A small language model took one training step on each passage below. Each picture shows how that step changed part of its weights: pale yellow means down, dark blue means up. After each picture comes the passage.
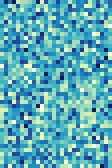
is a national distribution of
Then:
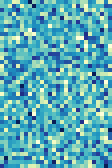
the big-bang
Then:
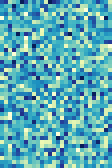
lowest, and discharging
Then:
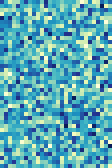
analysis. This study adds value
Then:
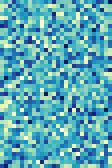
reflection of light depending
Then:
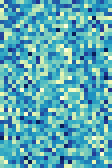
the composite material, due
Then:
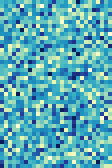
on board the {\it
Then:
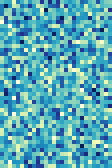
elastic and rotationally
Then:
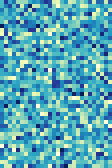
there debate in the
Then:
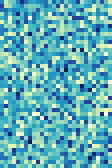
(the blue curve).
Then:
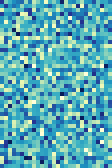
resilience capacities and
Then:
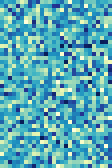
kunci dalam
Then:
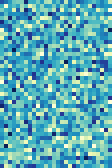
condições para que o
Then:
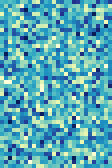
lubricants to ensure
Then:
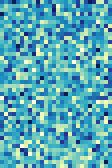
less impact on GWP
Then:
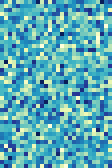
and the integral of the
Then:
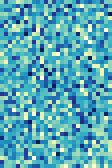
by the LRMP
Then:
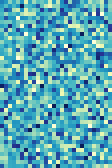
copper and lead, if present
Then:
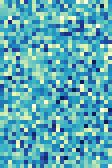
in Universal Sciences,
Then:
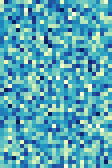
no more than 293ms
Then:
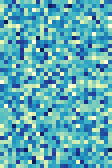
simple product of K
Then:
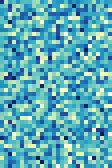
exceptions after the
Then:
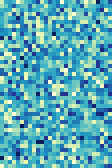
città ha
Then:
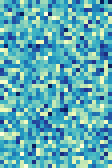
parts of the text in this
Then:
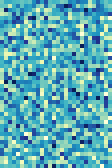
influenced by their
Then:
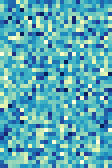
to photon polarization and
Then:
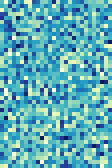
location of the particle,
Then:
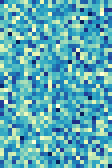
A., and Strobl,
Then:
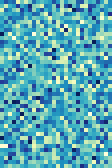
more quickly than
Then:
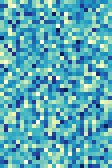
suggest that while students
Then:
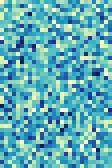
To design the different
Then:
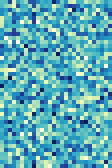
и конструктивно
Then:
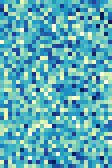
borate reagent for
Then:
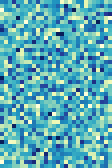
geen verklaringen
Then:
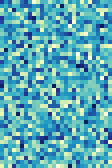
control gully development.
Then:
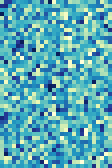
The individual taggers and
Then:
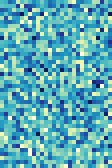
data on the factors and impact
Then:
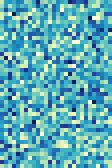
predict the brain
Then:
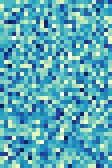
de la Musique*, o
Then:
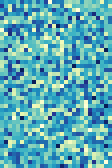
asosida, chiziqli
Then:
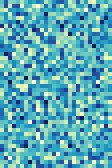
toza tovarlar
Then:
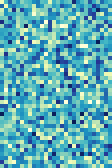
mobility amongst the
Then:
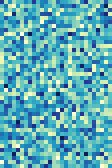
(right scale) versus
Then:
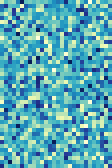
shall briefly discuss both
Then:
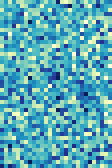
Epps, H.,
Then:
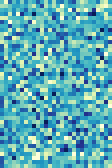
and cutting velocity
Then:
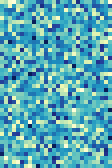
account for the fine structure
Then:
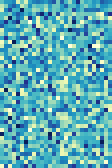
to the brain, this
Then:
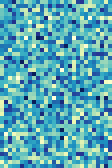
problem in orthopedics.
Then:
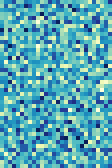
professionals from different
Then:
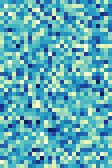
grubunun vücut
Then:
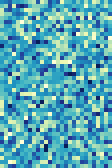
analyzed galaxies
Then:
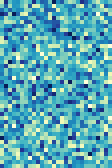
anomalous dimension with
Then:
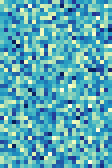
orqali amaliy
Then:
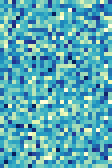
During Bronze
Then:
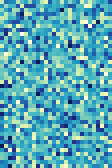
Clearly, the
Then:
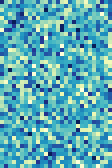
Our source codes are
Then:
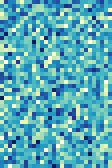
the STM contrast
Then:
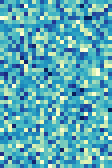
punti di attacco
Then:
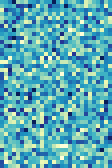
vertex set and let $k
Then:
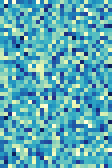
30 K and at 2 K is
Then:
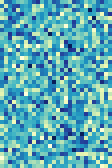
the inflated inter-item
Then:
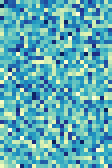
LOG Flight
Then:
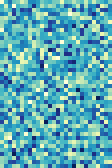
2. Zilola
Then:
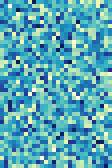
composition, broad
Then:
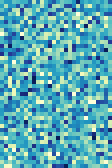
according to the complex
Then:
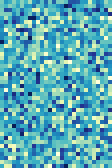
in the presence of 3%
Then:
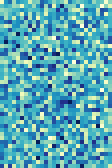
incremental changes will be
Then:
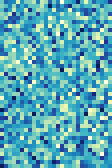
construction of generalized
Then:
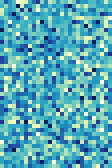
strong atmospheric
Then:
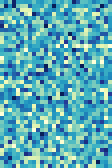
grs en 12 lts de
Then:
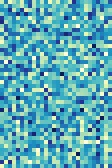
the ambient shear,
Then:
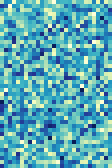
microphase regime
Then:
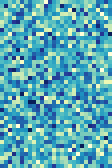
Based Prediction of
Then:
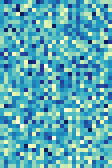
can be decomposed
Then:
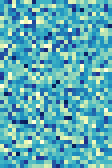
организм и
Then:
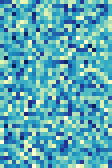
undaydi. Demak,
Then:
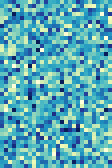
of $\gamma$ in the S model
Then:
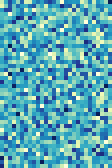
validity of the SCC
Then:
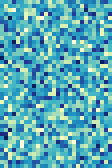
hasil belajar pada
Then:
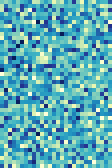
produtoras de
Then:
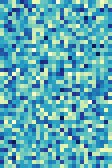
the Digital Specimen
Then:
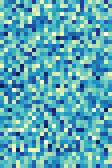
prin urmare,
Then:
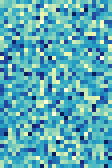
of seat components and
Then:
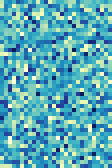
Copyright Office
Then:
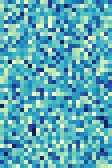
específico, que
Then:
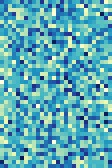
Z Di Smk
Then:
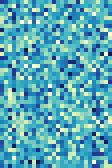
ва яхшилаш,
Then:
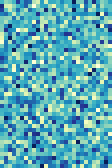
substituted anionic
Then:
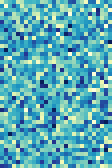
shown a SAS different from that of
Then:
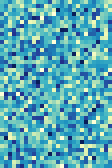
xarajatlarining past
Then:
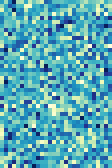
three relevant grounded
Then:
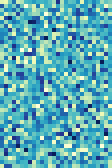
країн та ЄС
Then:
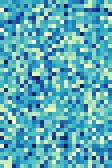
in many cases the energy
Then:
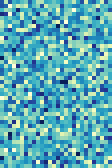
a as the reference.
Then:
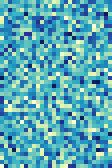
that the seed contained
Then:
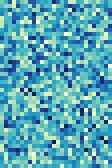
изучении не
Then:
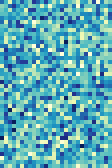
which further enhances
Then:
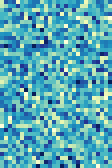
true professional facts
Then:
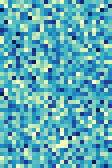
olish, homilador
